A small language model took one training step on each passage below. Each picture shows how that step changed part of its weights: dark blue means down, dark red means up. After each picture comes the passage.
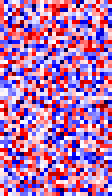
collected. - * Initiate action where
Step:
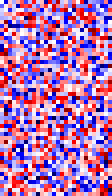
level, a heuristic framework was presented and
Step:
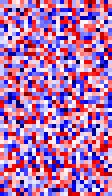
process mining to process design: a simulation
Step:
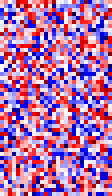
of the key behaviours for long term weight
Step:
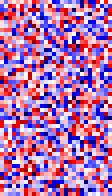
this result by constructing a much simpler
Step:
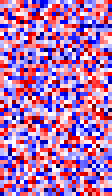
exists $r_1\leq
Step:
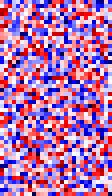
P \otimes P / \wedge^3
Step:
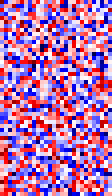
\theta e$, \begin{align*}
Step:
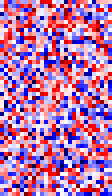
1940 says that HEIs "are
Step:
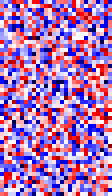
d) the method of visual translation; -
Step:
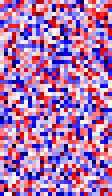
in $\mc{A}$} is an expression
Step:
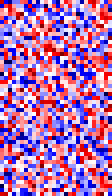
healthcare, finance, defense and
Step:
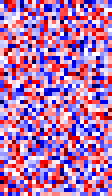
This establishes Assertion~(1)
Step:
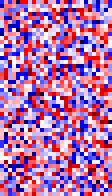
a crucial herb for maintaining a
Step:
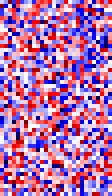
higher order spatial derivatives. Hence, it is
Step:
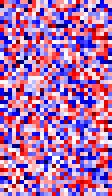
cultural and social environment in society, the educational
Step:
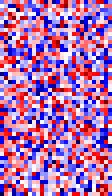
(see section 4.1) and
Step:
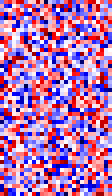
location and development of road transport infrastructure.
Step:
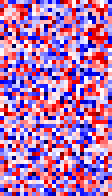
and to combine work with family life,
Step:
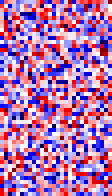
Plot statistics No. of residues
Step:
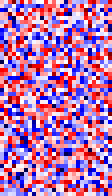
Arbitration Tribunal as provided
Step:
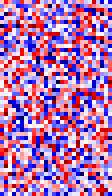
level by ~ 2.5 folds
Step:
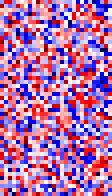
range of English language topics, including
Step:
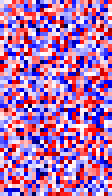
d'une équation à
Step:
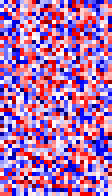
and chronic trauma are especially vulnerable
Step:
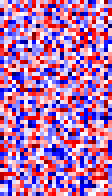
taken as indicating the student performed better and received
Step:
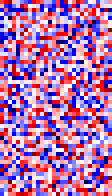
of $A_0$ is given by
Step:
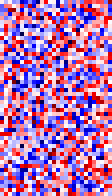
Advanced Studies, The
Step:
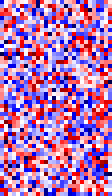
3: EV 2.5 with a processing
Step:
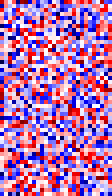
like this- which is only a
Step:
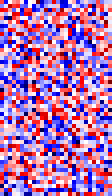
23 The association between serum calcium
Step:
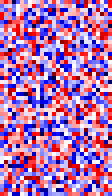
a parabolic $P \subset G$,
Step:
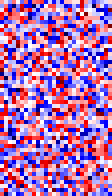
physical section of the flow cell, and the
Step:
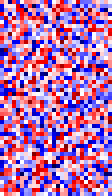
references therein). In particular, it is
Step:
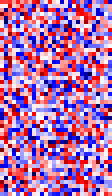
Ricerca Metrologica
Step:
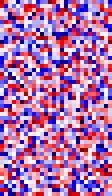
of energies is displaced so
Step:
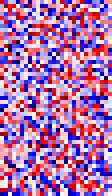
that, under ($\mathbb A4$),
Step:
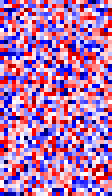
to be efficient, the ageing
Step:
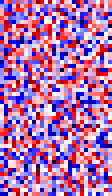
conferencing systems to project management platforms
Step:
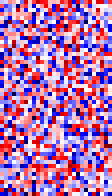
in Turkey it was 8 percent
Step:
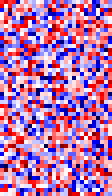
bounded linear map $HP^*(H)
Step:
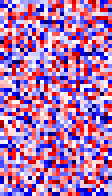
both the starting point $x_1$
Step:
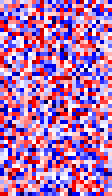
Purification Protocol Expression
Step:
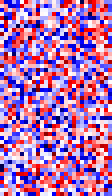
and reducing market efficiency, were identified through the
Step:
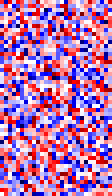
are interested in contractions induced by
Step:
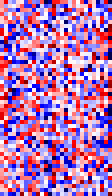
\vdots & \vdots & \vdots &
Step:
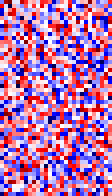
slaves as 'baptized
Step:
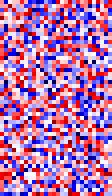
in unison—i.e., we
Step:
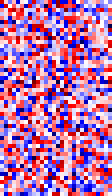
D4, D5, Sony
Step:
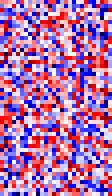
in the center and considered as positive and
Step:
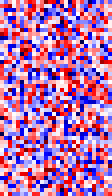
to Total Loans Outstanding against
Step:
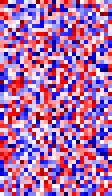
great thermal deformation capability. Due to
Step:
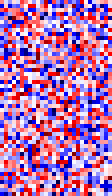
proof of this equivalence has been given by
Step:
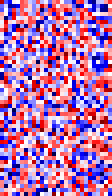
as the independent variable and the market capitalization
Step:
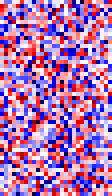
arrangements of pseudolines. The
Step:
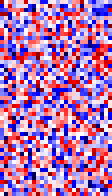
indicators of "Organization of an effective
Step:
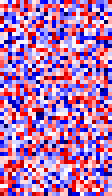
MMA should not be surprising.
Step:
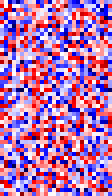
increase in current density and increase of concentration of
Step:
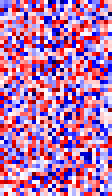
*matsya*, *varaha
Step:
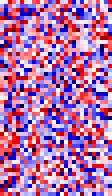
my classmates buying from other
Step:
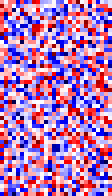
storage has in determining the continuity of family
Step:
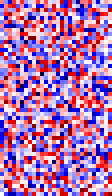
piracy We illustrate practical issues associated
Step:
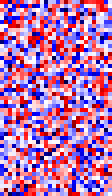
a contradiction. The other implication follows immediately
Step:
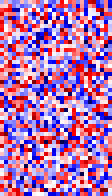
with HIV. Material and Methods:
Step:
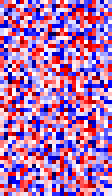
Hate – richness .15
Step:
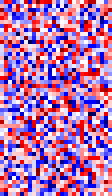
theory to the forcing problem of
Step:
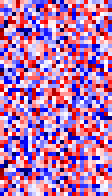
the proof. We want to show that
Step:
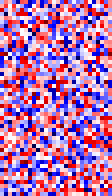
contacts [16,17]. Modern
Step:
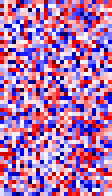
V(G)$. According to the definition of
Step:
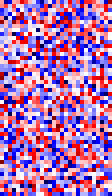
manufacturer implementing. The simulation of
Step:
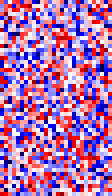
organized crime groups at the local level
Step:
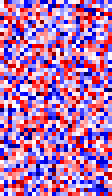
was mentioned in 1.11, the
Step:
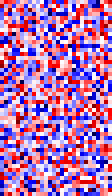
also implies the convergence in $H^2
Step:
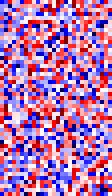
fields are reconstructed with satisfactory
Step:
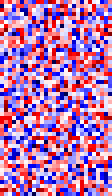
in the continuous spectrum were constructed without requiring
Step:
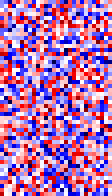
OF ANXIETY AND
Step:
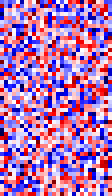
resources to take advantage of them and initiating
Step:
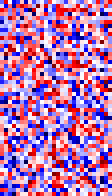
the consolidation of partially
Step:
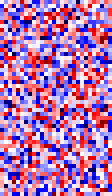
shadow affected areas independent of the
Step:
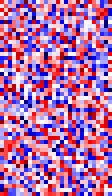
or obese during pregnancy and
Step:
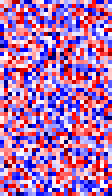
comparison to the DUT. Figure 7
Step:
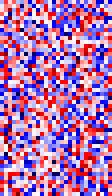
on Open Research Information. Interview Structure
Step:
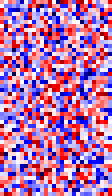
inextensible paper strip may then
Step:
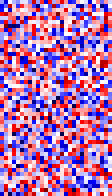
If a system has a symmetry then it would
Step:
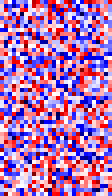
and/or inclusion of trapped
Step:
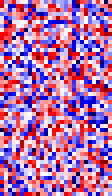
in the case of one source and two
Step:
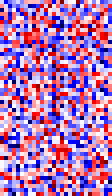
has to spend at the end of the
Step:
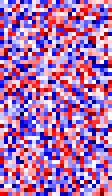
economic measures tackling and preventing organized
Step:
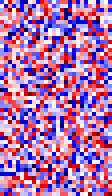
This STT Spoken Similarity
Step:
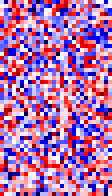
meshes, and list the errors with their
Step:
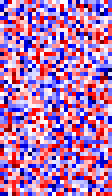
fault instrumentation on the ports of
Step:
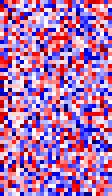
auditory atresia after using a digital
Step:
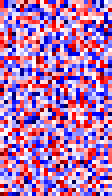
\begin{proof} By scaling we can
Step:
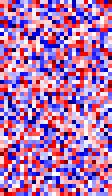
\emph{universal} of
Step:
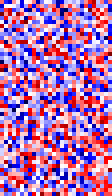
excavation, when a Minimum
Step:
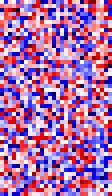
and automated, the role of mobile
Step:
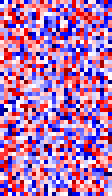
5) Askari Razak,
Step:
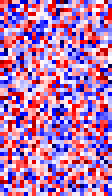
extremely important both in terms of patients'
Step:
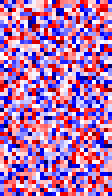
the condition on $D'$ it follows that
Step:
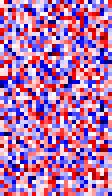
that both of them yield contribution to the field
